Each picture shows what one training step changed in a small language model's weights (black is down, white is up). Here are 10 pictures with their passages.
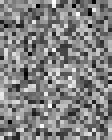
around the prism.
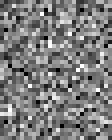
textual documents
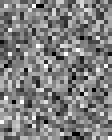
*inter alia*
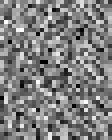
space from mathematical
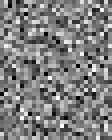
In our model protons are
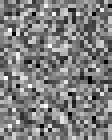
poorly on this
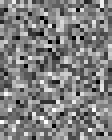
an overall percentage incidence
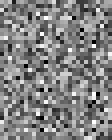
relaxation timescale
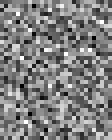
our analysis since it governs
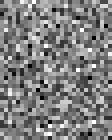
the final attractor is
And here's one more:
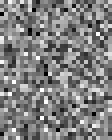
paper because we do not
